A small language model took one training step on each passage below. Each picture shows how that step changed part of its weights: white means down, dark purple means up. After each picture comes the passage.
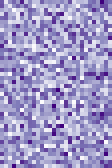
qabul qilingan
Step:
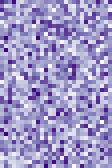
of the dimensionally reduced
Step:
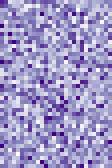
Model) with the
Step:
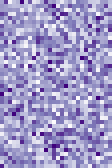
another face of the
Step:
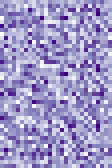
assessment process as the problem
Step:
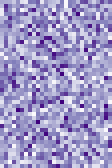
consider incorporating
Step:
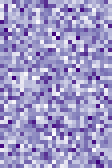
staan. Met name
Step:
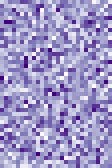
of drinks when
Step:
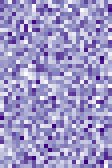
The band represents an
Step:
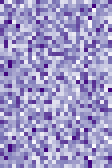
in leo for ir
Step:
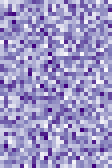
(LOD) and limit
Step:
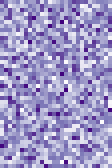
be neglected in the same
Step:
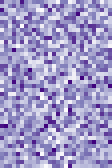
determination. Fig. 4
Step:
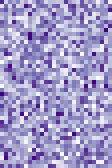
flakes (a) in
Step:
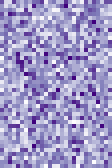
$\gamma$-ray sources
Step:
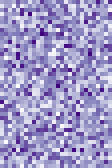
research work has been done in
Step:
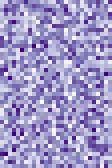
cuantifica mai
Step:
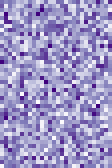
to the relative smaller
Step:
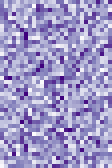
authors wish to
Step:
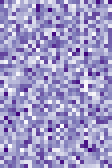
a complete understanding
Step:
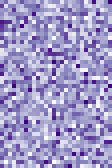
of Surgery,
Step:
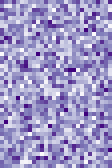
of interest Authors
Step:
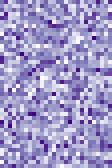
that *angle* is a
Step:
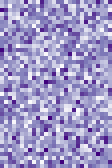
they can be grown for
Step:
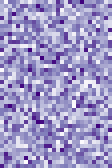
Principle and structure
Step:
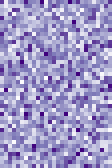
the unstable sugar
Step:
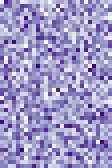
o rompimento da
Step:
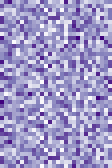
\nn \eea
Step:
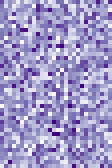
a signal of a known
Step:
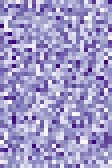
Turkiy tilda
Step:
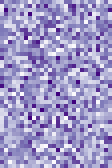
differences noted among
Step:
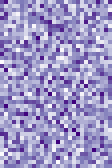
that this condition is due
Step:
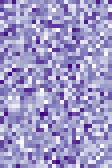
of the field $\phi$ on
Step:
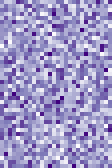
explosion of growth
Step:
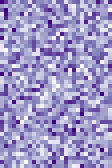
part of the predicted signal
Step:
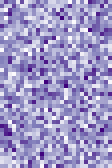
and silicon strip
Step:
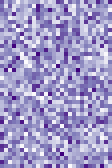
a single input element
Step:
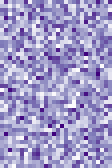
described by its average
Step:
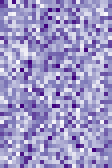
when the amplitudes of
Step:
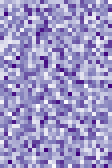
=0$. Our approach is
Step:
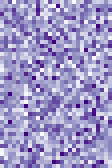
es ampliamente
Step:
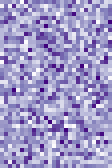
la contribución al
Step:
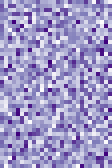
bulk. In other
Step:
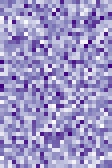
spectrum of TRL
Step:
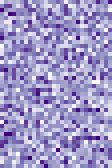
Lecturer at the
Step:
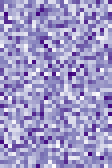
to medium-sized
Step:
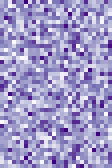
show that magnetic monopole
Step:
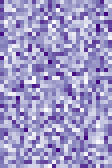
the 2nd, 4th,
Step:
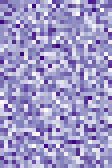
\chi \leq R
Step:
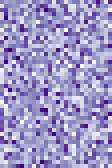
evolution of dihedral
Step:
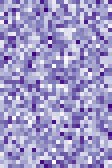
is a deterministic function of
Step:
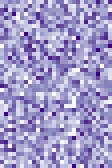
also described by equations
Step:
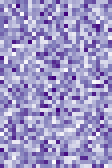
energy (although it is
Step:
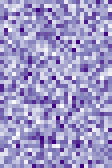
hotel with basement
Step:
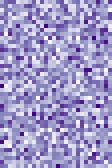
$\beta \approx
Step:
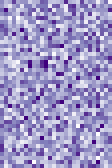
scales to small kinetic
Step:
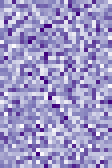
and the analytical solution.
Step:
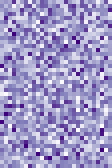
two peaks were well
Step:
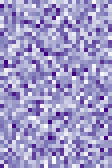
the momentum expectation
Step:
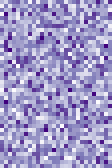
would allow to use a NIC
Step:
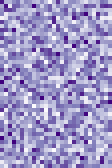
of measured momenta of
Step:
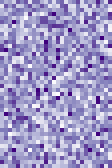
influence on improving
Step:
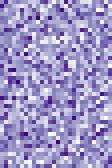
free massless theory
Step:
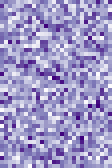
the network with only SISO
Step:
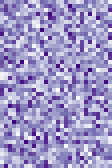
\cite{Rev}. It
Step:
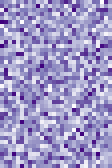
to allow the settling
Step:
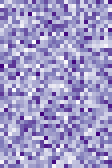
learning is a popular and
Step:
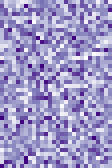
knee angles with
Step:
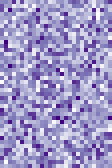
to estimate, as a
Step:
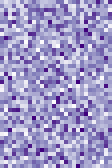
tizim sifatida
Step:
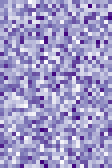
thoroughly by the
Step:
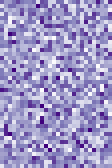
which contribute to the total
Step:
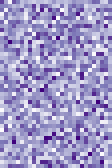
recent version of the
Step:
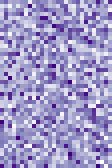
visando à transformação
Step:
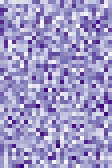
ini berlaku
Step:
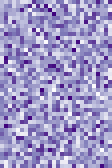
contributions from host
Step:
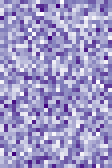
small investment in
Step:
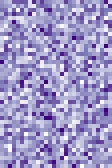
level are the dominant
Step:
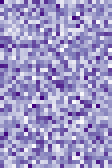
zum einen aus
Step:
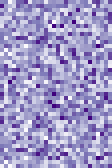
put an animal
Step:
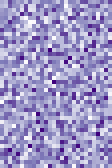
of prosecutorial
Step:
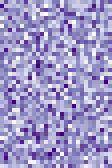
a predetermined
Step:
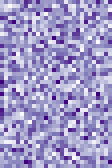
- O'z ona
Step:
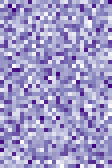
$a$ using least
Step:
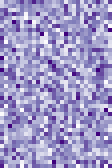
8. Лапта
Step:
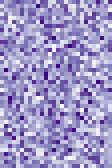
which are reviewed.
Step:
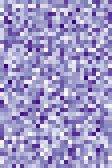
paciente foi
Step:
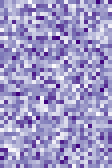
thus none of them
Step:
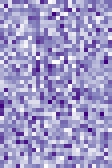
an increasing trend
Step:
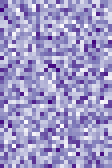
a static pair potential.
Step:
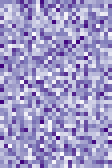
plant. Explants
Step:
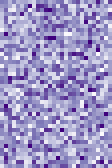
realiza actividades de
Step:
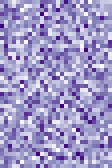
only be understood as
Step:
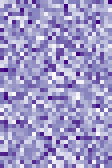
study. Figure 8.
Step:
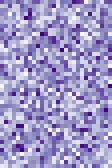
be alleviated through
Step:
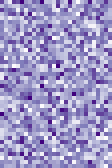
single particle level density and
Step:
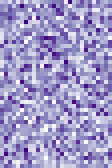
que ayudaría a
